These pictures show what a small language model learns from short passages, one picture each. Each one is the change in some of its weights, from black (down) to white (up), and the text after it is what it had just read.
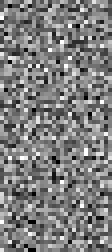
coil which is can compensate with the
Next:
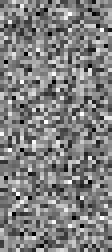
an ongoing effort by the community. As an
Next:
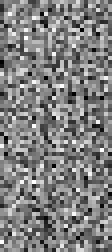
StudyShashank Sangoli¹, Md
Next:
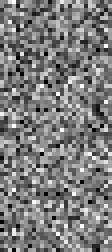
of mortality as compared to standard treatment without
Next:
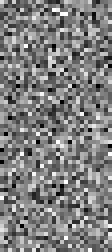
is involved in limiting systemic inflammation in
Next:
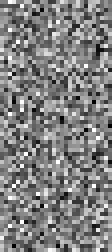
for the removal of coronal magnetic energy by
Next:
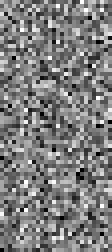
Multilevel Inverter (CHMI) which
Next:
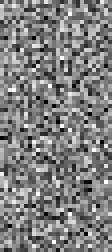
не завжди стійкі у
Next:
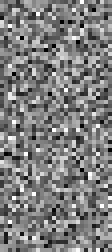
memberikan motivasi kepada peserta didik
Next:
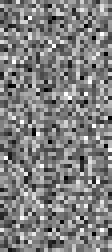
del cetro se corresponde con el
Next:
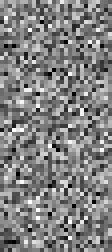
It is hoped to pursue this line of
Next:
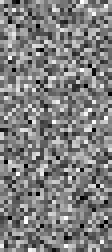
а периодического 28 (24,34%)
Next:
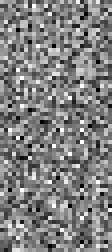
[11], while more recent work focuses on machine
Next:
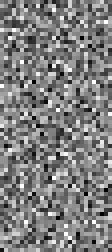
e ambientalmente viável para a produção de
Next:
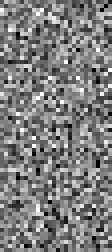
distance of 5 kpc. To search for periodicity,
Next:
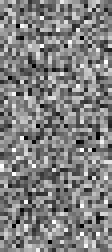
Table 4 indicate that there were no significant associations between the
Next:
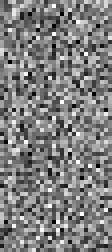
is close to vital and sensitive organs.
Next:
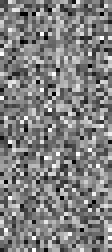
Author: Daniel Matilla
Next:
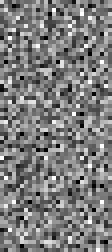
soil samples before and after harvest.
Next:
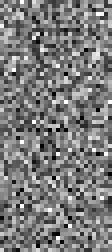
pottery observed further using digital imaging technique to
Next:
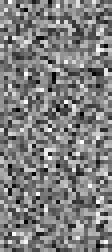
the of lower-body was achieved by measuring the specific
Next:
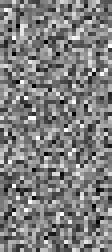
indicate that our model provides a better fit to the
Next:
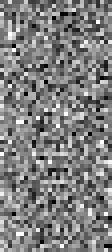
FOU designed and supervised the study and
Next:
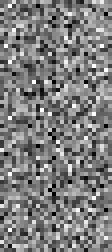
como práctica crítico-interpretativa del
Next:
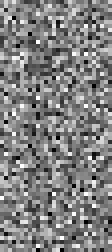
de referência estaria influenciando o comportamento
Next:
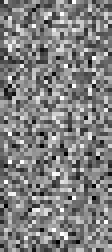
o'simliklar, daraxtlar,
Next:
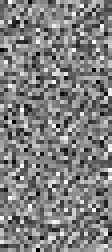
by helping citizens in need. These findings
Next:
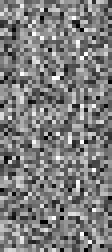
ahorros de emergencia o lleve a
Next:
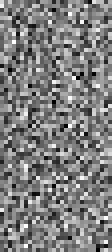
they learn and interact with local people and connect with
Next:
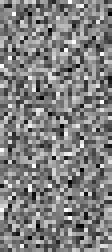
disturbing the field. **Figure 1.**
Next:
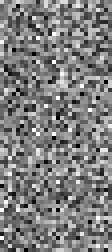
dark gauge and the dark Yukawa couplings. In
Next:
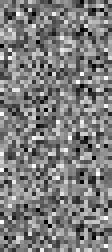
(Nd) En la **Figura 2** se
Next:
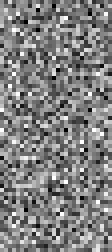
from one song with the harmonies of another,
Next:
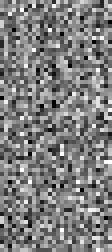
shedding To confirm that TREM2 can act
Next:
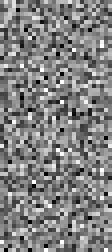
при его нарушении. Особого
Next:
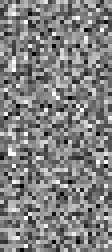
teaching strategies, and experiential learning opportunities into their training
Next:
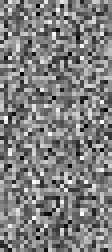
PGRI Kediri ARTICLE INFO
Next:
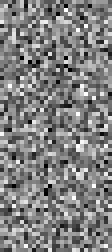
diverse range of organizations (49 partners) that
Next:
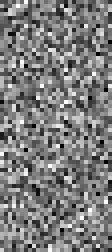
to the typical conventional rehabilitation programs. In
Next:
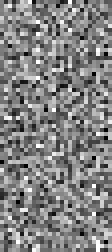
the key developers of the NETMARK
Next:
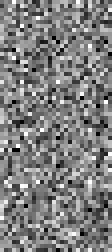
location of the inner boundary in the present study is ten times
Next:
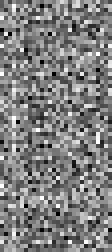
та їх здатність надавати
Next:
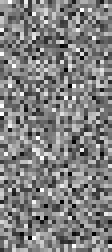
plot to show up leading time behaviour. May not work
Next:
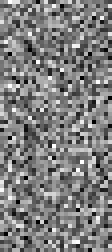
by the mass loss of the galactic stellar
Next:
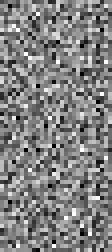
$N_S$ is the number of spins
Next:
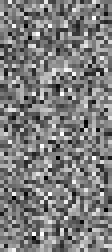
ISAC: A Friendly
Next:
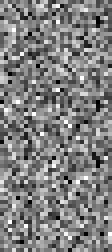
due to the less specialized nature of their temple
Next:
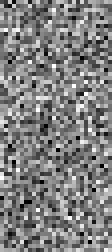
pieces in this fashion until
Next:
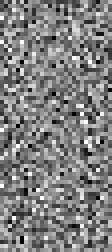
Muxtarovna, iqtisodiyot fanlari bo'yicha
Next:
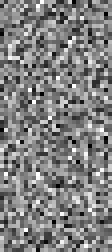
bimodality in the subgiant branch
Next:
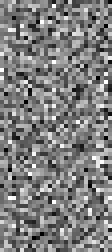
of the proposed system architecture relates to five key parameters for
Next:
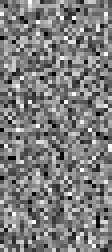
This study culminates by discussing how small differences in
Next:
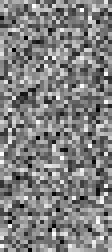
in the standard cosmology without extra dimensions.
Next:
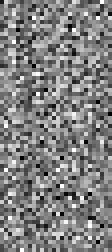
позитивом та щасливими
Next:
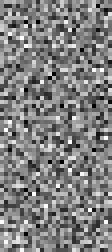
cylinder center position on the equivalent shaft
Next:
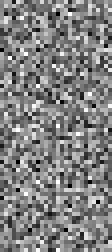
objective function \item Subsequent iterations
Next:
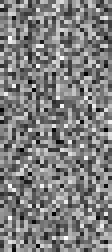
training and development and efficacy of teachers' perception towards
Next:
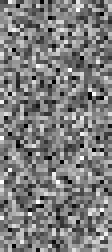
in the game of skipping played by children
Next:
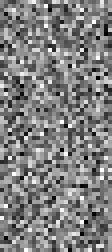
h after treatment. Values are mean \pm SEM
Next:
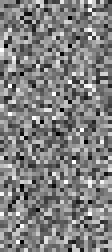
healthcare services, the need to pay for health
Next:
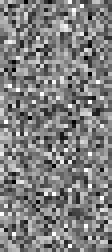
scientific groups, see, e.g.,
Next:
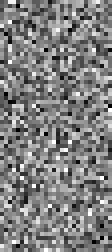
of its translation into Russian. It examines the
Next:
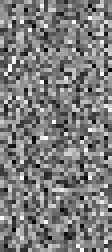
organisasi. Tujuan tersebut
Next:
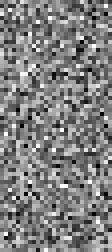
various fixation techniques available when the bowel is
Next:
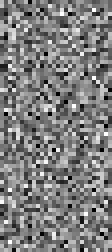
savoir.* *Can J Anaesth.*
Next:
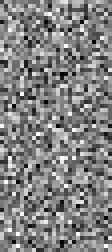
separate polymer loops. E.g. the first
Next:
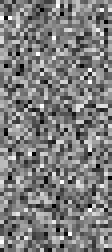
all frames over ADI, we are working towards
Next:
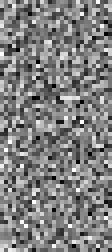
COVID-19 patients without effects. Most of the
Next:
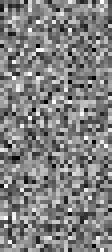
muestras relativamente pequeñas,
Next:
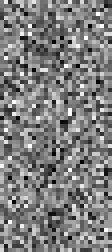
wywiady, aplikacje
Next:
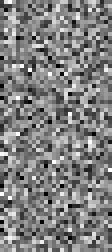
Бароко. Підсумовуючи
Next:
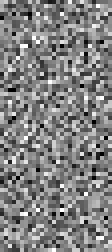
Intrinsic preprocessing is only necessary for three
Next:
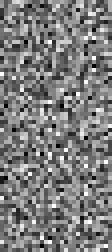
una herramienta muy importante que facilita
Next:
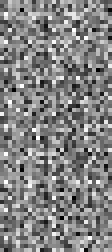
Abdimurat Esemuratovich
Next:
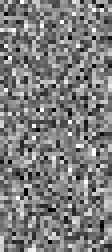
instabile de Mn(IV)
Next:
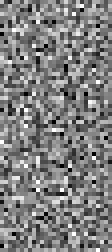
axborotlardan foydalanish madaniyatini shakllantirish
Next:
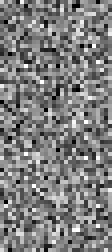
Üniversitesi İlahiyat
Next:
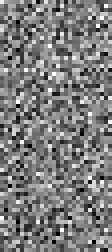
FANLARNING DOLZARB
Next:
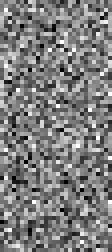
antibiotics are used without a prescription, most
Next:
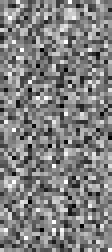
oshiruvchi o'simliklardan biri
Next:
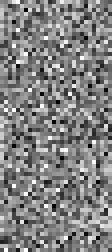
in the particular case $\beta=2$, by using
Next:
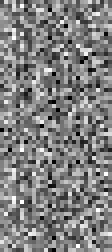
500.00 ng/ml internal standard
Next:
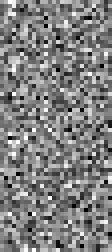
photography it is well-known that two different
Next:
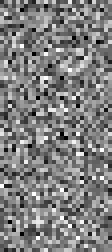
Pengambilan Keputusan
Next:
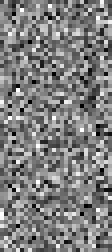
new statistical concepts, and the labs are focused on
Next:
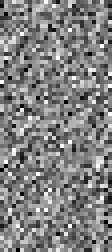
a working paper that presents the complete game theoretical model from
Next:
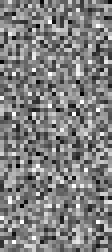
all previous installation decisions by her and by her
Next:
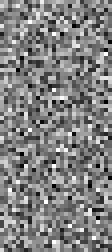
maximize their wealth. Management and directors of the
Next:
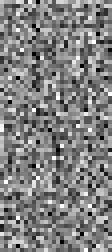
1} \right) \ket{ 0} \rightarrow
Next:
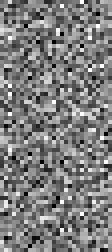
2009. HEYER, Ronald;
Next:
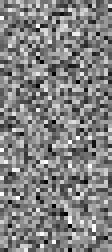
analysis is that in Eqs.~\eqref{eq:eom
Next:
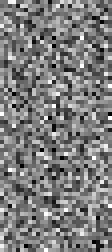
of the following parameters: energy consumption for heating and/or
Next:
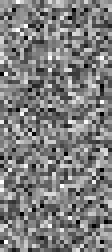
in the first equation (\ref{eq15}) obtained for
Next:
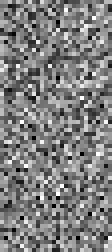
\begin{table} \caption{Example parameters}
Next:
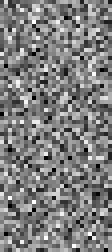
frameworks. In this paper, we argue for a
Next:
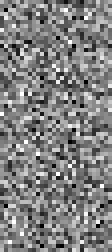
Casado o en pareja con hijos
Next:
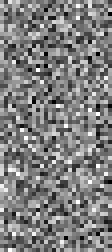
NDVI zones. The highlighted regions indicate a
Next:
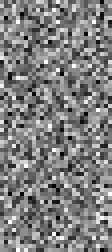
the disability. This study proposes a reliable hand
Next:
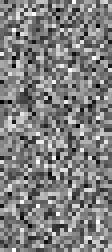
of enforcing this policy lowers its
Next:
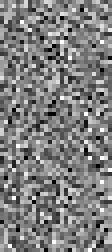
Also, the perception of junior
